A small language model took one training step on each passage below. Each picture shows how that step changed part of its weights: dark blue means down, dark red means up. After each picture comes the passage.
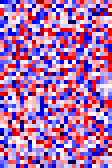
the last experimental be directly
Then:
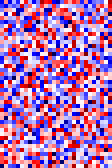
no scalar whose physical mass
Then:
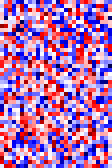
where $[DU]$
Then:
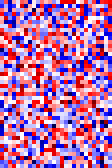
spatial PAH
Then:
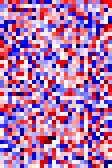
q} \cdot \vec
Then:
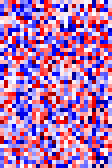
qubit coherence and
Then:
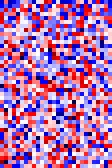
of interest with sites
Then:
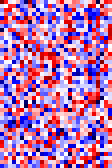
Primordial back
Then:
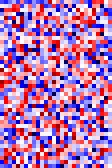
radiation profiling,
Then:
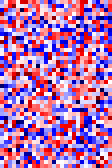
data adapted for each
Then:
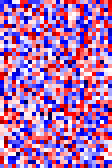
procedure and the range of
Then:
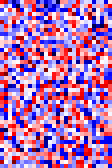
roots associated to the
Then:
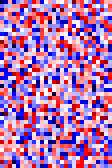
from gamma-ray to
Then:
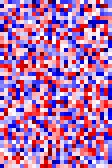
lengths 0.2,
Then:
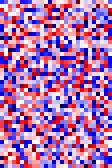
is very important problem. Black
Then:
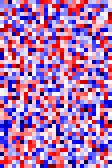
also open strings. The
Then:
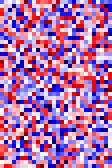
PYTHIA is
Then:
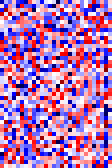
in the star-forming
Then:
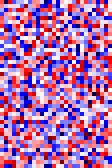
suggest that the
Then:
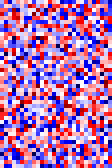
proposed parametrizations.
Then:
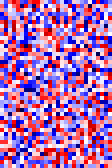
science cases and
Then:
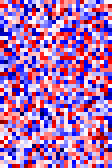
for each mechanism in the
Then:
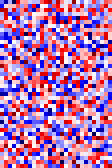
8 give the components of
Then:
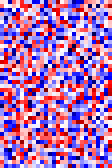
shear and bulk
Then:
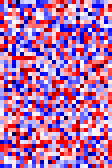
and ceiling) in
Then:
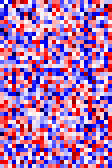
emotions, we had
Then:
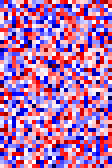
compounds (data for
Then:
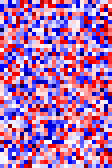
the arguments used in
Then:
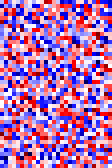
and its time derivative.
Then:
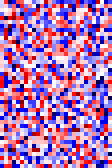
including semiconductor
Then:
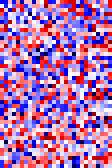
parameters to be defined: the
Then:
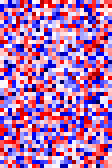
the telescope and
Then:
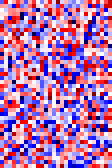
consider steric interactions and
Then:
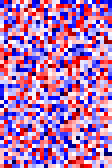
use bootstrap to
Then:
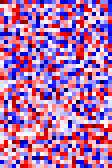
to $2\pi$ as
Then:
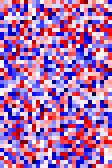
the integral including
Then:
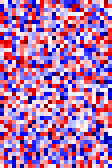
in the (finite
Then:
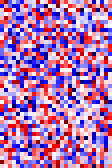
electron, muon and
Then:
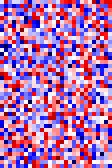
future there is a better
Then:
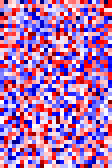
sufficient length of time
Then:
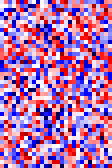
one has a Levi
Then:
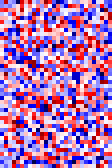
who also found that grain
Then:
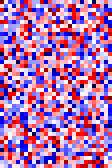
CLASS, as described
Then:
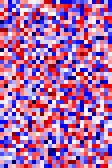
its direct connection to the
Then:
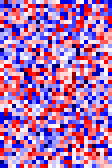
to derive the excitation
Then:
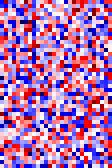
2019), in which the
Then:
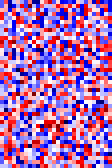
dynamics and those that do
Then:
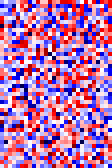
CMB time and significant energy
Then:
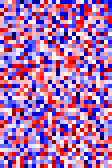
properties may allow for many
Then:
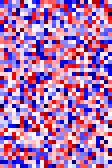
indicate that neutrinos
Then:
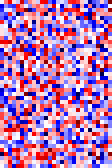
elasticity will be
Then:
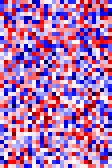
shift as well as the
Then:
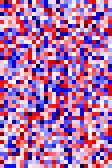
detuning conditions. The
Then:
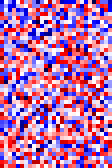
standard analytical methods. In
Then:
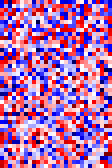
when understanding is
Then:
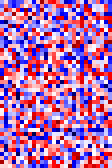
that, in general, we can
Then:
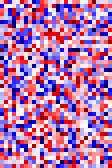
decreases with increasing
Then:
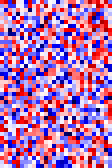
this reason, data
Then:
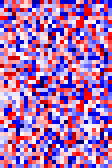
from different parameters of spectral lines
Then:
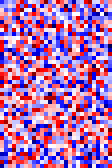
risk. Not
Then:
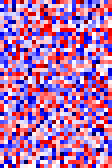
the convex hull)
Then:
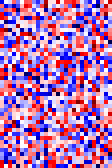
or suppressed, respectively.
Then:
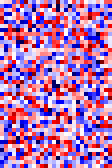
B., Rood,
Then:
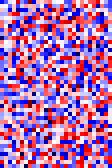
\begin{figure} \centering
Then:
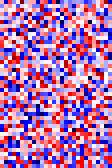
why only one dispersive
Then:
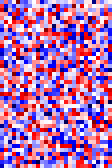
their intrinsically active
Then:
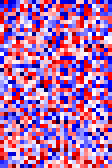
of either right-
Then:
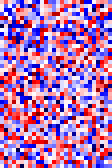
group velocity dispersion
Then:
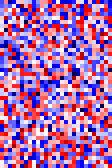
small, especially in
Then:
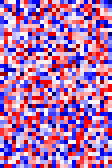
density profile for lens
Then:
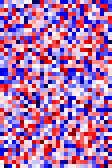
result of our analysis is the
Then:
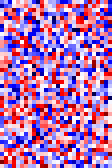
arise from the decay of
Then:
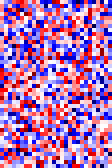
invariance during model
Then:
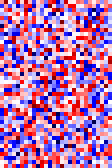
So, for a cluster of
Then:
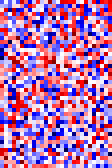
galaxies are chosen with
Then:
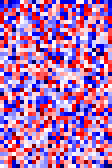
of the involved
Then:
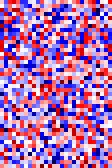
of the first moment of the cluster
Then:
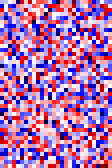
dimension $d_{model}$.
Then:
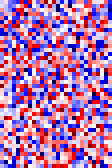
monotonically as magnetic
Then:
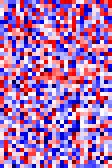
real gap at zero temperature,
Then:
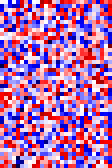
the inertial range.
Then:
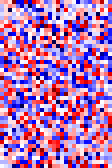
to 400~keV and
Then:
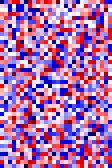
\begin{equation} \xi
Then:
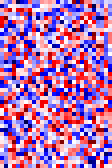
O'Dell, S.
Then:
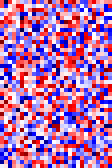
properties and checking for
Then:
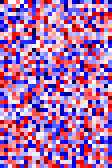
to rank \( n
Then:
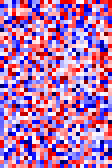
$\Delta n_d$ in
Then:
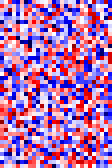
field indexed by a
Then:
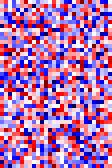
We observe that this is
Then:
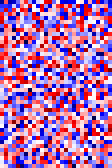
of 1.333 because of
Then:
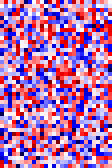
our sample, galactic
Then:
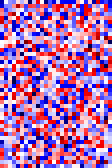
treatment, starting
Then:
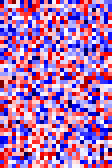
experimental collaborations. As
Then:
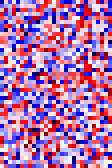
as an image to leverage
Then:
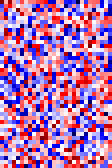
thought of as the
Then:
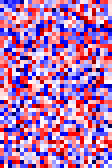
equal those of the ground
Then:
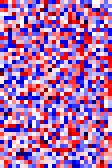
quantum states and calculating their energy
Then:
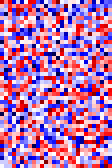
B x\sqrt{q}
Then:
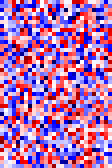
$\mu$ was as low as
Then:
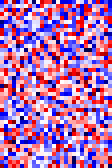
by a past interaction with
